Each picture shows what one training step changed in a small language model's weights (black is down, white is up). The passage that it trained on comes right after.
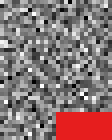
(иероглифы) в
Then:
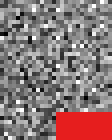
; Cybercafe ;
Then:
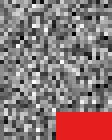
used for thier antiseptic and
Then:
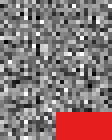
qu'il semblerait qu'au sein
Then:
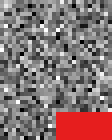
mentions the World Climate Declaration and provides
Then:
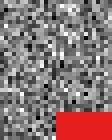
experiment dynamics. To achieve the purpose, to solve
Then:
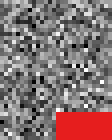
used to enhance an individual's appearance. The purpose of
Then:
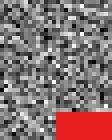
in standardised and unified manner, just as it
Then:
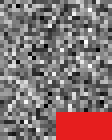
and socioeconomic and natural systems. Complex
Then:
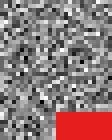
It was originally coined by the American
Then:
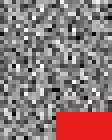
змісту травмівної
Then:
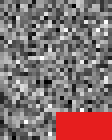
become precisely the religious and philosophical
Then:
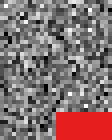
are policy makers, firms as producers and
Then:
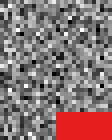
for instance, it is less efficient at detecting an
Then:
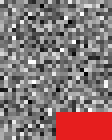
Historia de las Relaciones Bilaterales
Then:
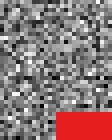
volleyball as an upbringing process,
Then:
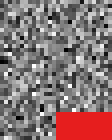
association between TIL levels and the clinical response to
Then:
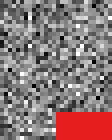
Jurabek Bank risklarni monitoring qilish tizimini
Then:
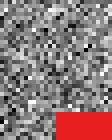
Rückstellung vom KG In
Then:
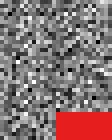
without turns. - Rectangular Road
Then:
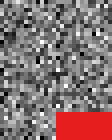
a modern pedagogical tool. It emphasises the need to
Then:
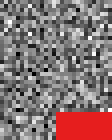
as the groups of neighbour neurons
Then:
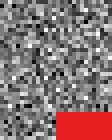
Fault detected Determine if fault has taken place
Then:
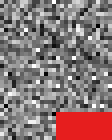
the most important losses are in the tree
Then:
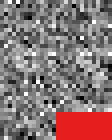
composition and structures, toxicology of synthetic
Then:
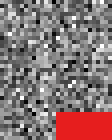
conflito O elemento central da teoria de
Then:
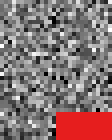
the agent was trained, however further analysis or collection of
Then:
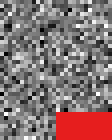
Waktu dan Jenis Penelitian
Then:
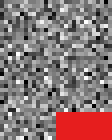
стабілізації процесу,
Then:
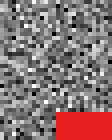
no se puede desaprovechar,
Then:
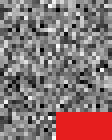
to enable addition of further criteria and
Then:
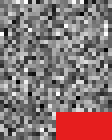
Parentage Days (no.) to flowering
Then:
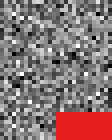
tugunchasi yarim ostki.
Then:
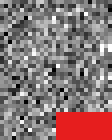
charm qirqimlaridan yasalgan
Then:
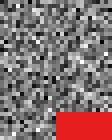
of the non-bonding p-electrons
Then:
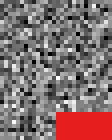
se debe tomar la responsabilidad de los
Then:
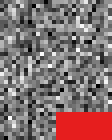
wonderful week! **Preparing
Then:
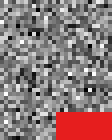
points measurements for the different depths.
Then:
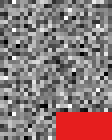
EXCURS ISTORIC
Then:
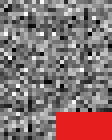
and those with an English education tried to mediate with
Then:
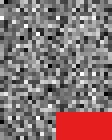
Ying ; Li, Wen ;
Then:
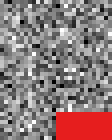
estudos evidenciam e sugerem que a
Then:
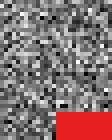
bending and compression are summarized in Table 1
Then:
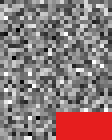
estudio⁽¹²⁾ en adolescentes
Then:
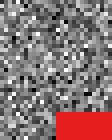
system was gradually exposed to a number of negative
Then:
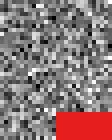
provided at LINK. *You only have 30
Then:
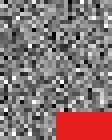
dez agressões foram praticadas por agentes
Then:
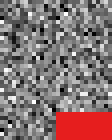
notadamente no que afeta a direitos fundamentais
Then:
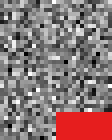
the output light intensity presents minimums in the
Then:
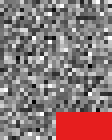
is the best treatment for advanced NSCLC
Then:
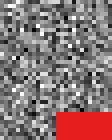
Adults fly close to the ground vegetation
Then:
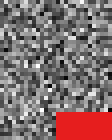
knowledge and experience of preparing and managing a budget.
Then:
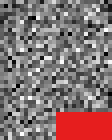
rigorous nursing care and monitoring
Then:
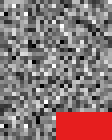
informed consent Informed consent was obtained from all
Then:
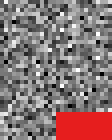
company's financial performance. Company EPS information shows
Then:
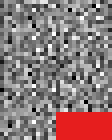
ko'maklashish. Mikromoliya
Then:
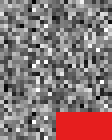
drafted the manuscript.
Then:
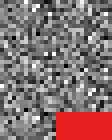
from ores. It is the process by which
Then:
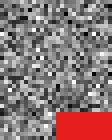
ago defines “technological pedagogical content
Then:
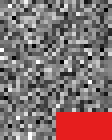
não como órgão, mas como significante da
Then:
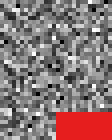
Muhammad Nabeel Shafqat,
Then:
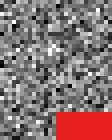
de arroz, segregantes de un parental
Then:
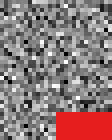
las dinámicas familiares, mediante el programa
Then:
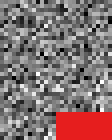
and related projects were underway; the future for fission
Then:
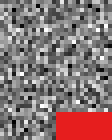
взаємодії культурних груп.
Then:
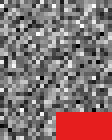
on Business Mathematics and apply in their daily
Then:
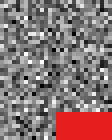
Assistive devices are important for meeting challenges and have
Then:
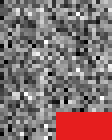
более что де факто зарядка
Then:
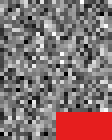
and 5(b) show the player's turn,
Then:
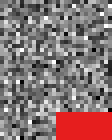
tenglik kabi tushunchalar ba'zi
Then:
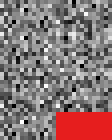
хақидаги илмий хулосалар
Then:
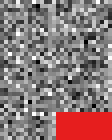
yaxshilash uchun amalga oshirilayotgan
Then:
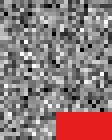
konkurencji ze względu
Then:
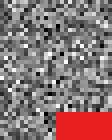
[of the string]”. See for example
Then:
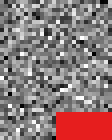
To determinate prevalence of camel mange in
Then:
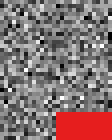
nomor 20 tahun 2003 tentang Sistem
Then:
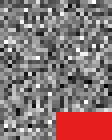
ortishi bilan oyoqlarning uzunligi
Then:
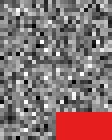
детей: популярное
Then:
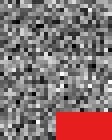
provider is essential to ensuring collective
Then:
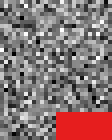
depths of 10-30 m and rarely
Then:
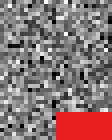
problema para la definición de los principios que
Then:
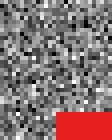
David Autor the answer is simple: the
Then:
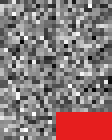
самоповреждения и суицид.
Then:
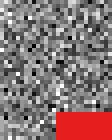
a member country until 2023. Additional submissions
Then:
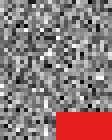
on V-shaped TFs
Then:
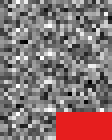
and component knowledge. On the other hand, the commonly
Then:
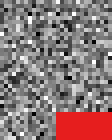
in the Republic of Uzbekistan is analyzed in
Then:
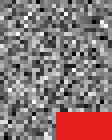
Four copies of the *Khamsa*
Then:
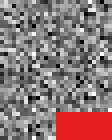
if there are any general welfare concerns with this
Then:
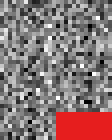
(blue), technological (red) and
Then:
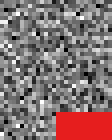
23 с. 2. Мясникова
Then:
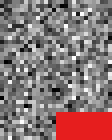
Marmara Üniversitesi Sosyal
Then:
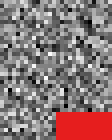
the amount of 5.5 % (the content of the
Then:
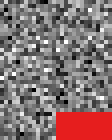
to package the sports activities in such a way that
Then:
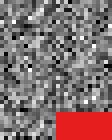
me interesan y no les hago casi ni
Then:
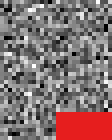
and neonatal health outcomes in the region. This
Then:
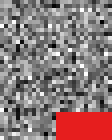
та цифрових платформ
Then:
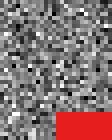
visione progettuale dei luoghi,
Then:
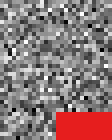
Whenever America happens to spent her times
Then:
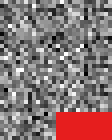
Euler’s method of integration while in
